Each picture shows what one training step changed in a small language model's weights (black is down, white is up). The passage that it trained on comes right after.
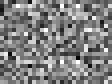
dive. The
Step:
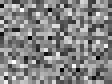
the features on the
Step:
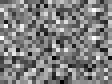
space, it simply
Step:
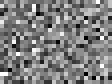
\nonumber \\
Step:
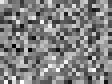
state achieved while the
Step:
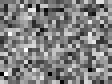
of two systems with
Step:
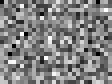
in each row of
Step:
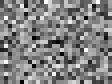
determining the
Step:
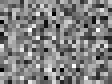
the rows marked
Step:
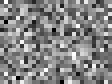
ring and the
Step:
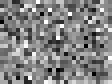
un tratamiento
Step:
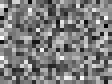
wave solution as follows
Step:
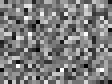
statistical validation of
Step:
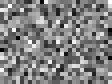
Binary in
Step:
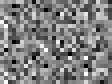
The financial performance the
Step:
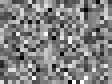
mobile robots
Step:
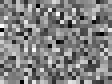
The rest of the
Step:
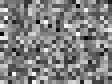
a major group of
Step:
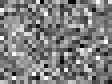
Research Group,
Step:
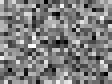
West Nile
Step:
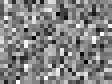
can manifest itself
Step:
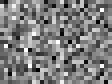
to performing a
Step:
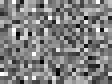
\leq \alpha
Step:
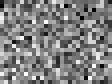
of narrative
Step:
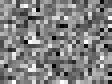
они чаще
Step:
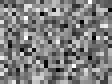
and Cu have
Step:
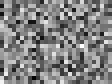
may be more
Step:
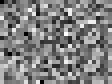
are systematic biases
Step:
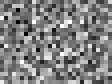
our study.
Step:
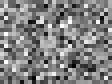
it was always
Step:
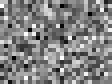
(see Fig.
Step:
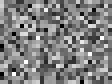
revisión final
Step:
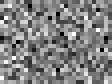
places where they
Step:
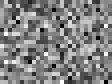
falls or indicators
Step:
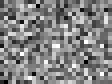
3), on the
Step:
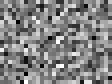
current which can be
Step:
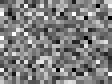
& Data Science,
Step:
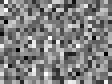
planet and environmental
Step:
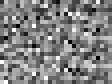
this model comes from
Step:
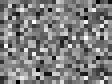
provide an effective approach
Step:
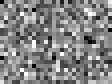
dealing with
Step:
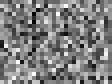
see that Stage
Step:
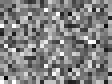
and increases the risk
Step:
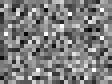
un sujeto
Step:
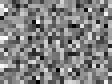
and GAI
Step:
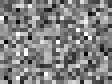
structures. However,
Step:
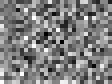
school student participants.
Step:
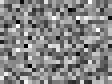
\nu$. This
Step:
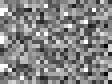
encostas da
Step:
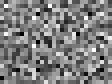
possible frameworks for
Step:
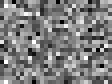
a tendency to
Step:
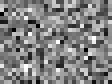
confidence level.
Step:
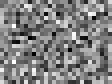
data leads to less
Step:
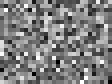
each session and
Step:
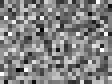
phase in the
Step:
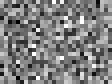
a maximum value which
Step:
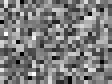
є відповідальними
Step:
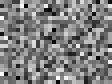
by treatment effects.
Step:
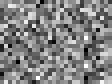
on two publicly
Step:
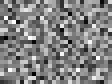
mentions the product
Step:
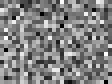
physical and/ or
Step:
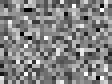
beginselen van
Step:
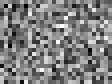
Although a large magnetic
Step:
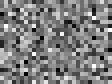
skewness parameters
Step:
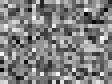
logic in optical
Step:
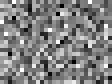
how they are
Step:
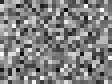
advantage of an
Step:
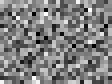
green energy. For
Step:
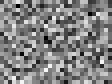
results of the
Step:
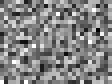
value of the linear
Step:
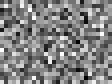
lives of people
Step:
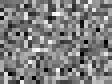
for LFG
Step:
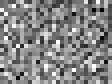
constant length, and
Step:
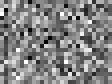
also includes requirements for
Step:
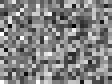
rpm and
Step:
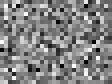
approximately 1–2
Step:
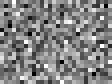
open field lines then
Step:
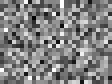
EDGE &
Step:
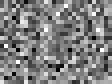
while setting the
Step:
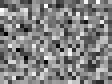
the next level of
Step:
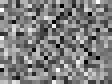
žit za
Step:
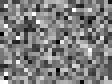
where very accurate values
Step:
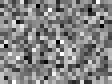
of the air.
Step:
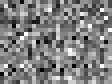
for program repair
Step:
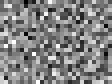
from its mean
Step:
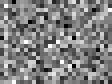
beam is incident directly
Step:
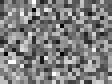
in turn reduces
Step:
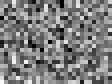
gilt es
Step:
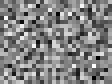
for the scale of
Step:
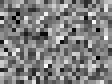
that although the solution
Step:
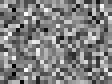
no sharp feature
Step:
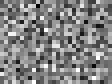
in the top
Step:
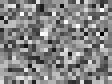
tank is
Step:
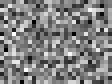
type, the impact
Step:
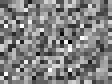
we define the
